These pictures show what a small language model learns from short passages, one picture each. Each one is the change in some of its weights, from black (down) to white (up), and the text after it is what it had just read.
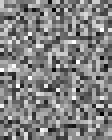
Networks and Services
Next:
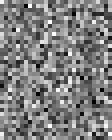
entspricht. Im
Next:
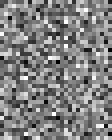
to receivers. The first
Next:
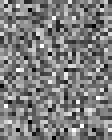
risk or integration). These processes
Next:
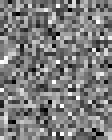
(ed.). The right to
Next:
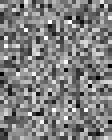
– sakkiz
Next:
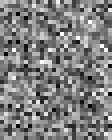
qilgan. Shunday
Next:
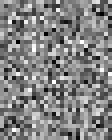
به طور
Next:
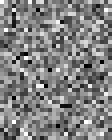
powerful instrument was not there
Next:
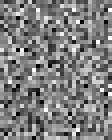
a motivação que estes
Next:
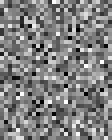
is satisfied for the ground
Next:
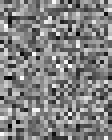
bend connectivity to
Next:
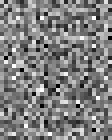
identificar e corrigir
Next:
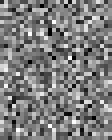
Georgia”, în
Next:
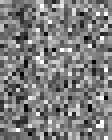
основі моделі
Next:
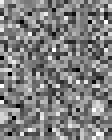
it. The current software used
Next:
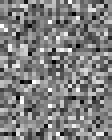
tapering algorithm can be
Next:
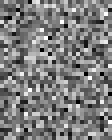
po spravi №
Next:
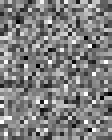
сфери, а
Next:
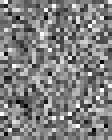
уровня владения
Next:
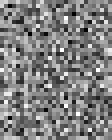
studies. First, during the
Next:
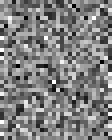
de contenido de
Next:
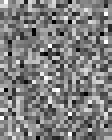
library may artificially increase
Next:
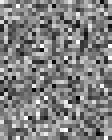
pg/ml as the
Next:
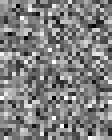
anyone, anytime and
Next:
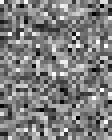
es kein Entrinnen
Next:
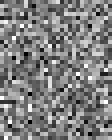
slow growth and long life
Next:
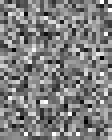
Temir Nikel
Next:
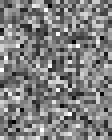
balance (2)
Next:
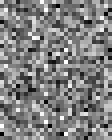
Andisha yo‘l
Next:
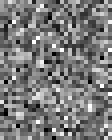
etish asoslari.. 251
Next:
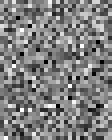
has had three immediate
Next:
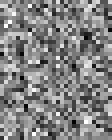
and U.S. states
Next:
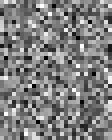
taste preferences. At
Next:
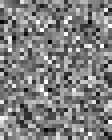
Biaya Produksi
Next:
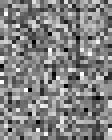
in the manual work.
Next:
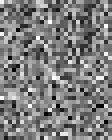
area are true and correct
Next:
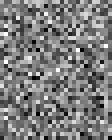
was assessed by an
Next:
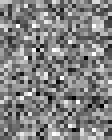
the other hand, it
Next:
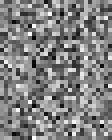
game cross-efficiency
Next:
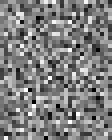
responsible for the renal
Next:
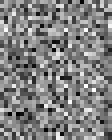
Only one decision maker
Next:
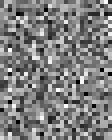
cultural. Desde este
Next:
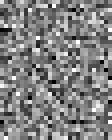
The placenta exhibits multiple
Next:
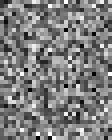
Musik zur weiteren
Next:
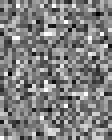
are best identified in its
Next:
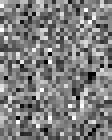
ҳам қулай
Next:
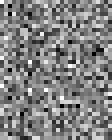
of the proposed estimator,
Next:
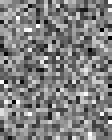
vositasi sifatida foydalanishni
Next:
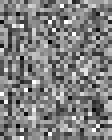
of the prototype
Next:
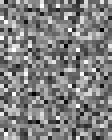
Scientific e-Journal*,
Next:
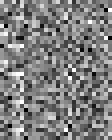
mavjud bo'lgani
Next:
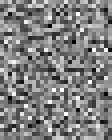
in education. For example,
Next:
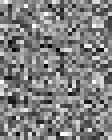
the time loss that a
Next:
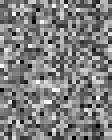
biochemical analysis of blood
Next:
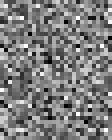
xviii +
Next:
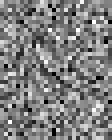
mechanism. The first mechanism
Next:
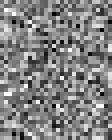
and, secondly, to
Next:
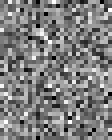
artística, lo que
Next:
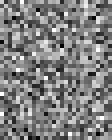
the MFC system using
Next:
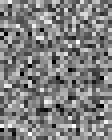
the emergence of Information and
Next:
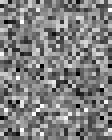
el normal rendimiento
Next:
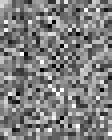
личного и коммерческого
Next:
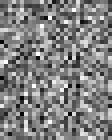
most of the registered
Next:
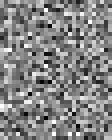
Associate Professor, Department of
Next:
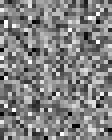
TOPSIS method for
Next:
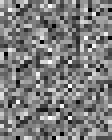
парусине и
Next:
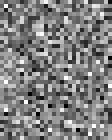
acest context, sub
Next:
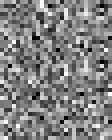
perspectiva, Mirzoeff
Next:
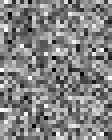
anxious, and less
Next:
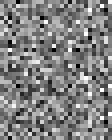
do not imply sexual
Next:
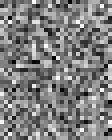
en el cultivo de los
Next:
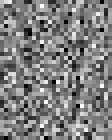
человеком с не
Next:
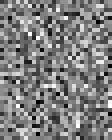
voltage unbalance
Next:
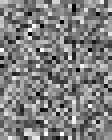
specific profession. Therefore, this
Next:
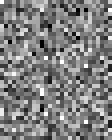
estetika masalasini
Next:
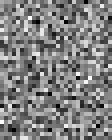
raised a theory that
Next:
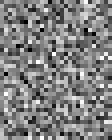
Smart Government,
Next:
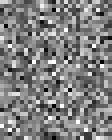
рукописи и
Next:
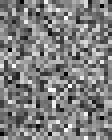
but not all of these parameters
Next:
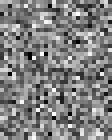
the operating room.
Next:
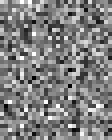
than two-thirds
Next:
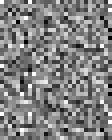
ciclosporina con
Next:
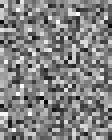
this finding validates the
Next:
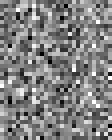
Die Botschaft an
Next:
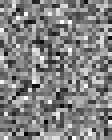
tili va rus
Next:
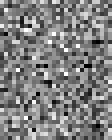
is written in the
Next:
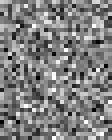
the results are shown in Figure
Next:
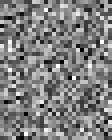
na prática de libras
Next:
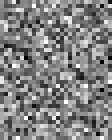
W56 leaves the
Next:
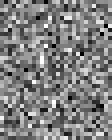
features on the seafloor
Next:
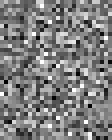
реализацию мер
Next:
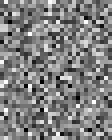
in time domain method to
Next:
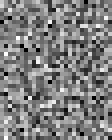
New Century Innovations,
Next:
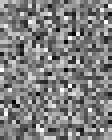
ships. It was
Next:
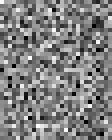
The needs analysis is the initial
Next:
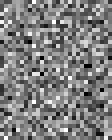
model, as was reported in
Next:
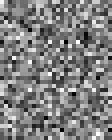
network. The DTS'
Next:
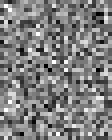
for young children with special needs
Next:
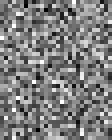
em bairros mais
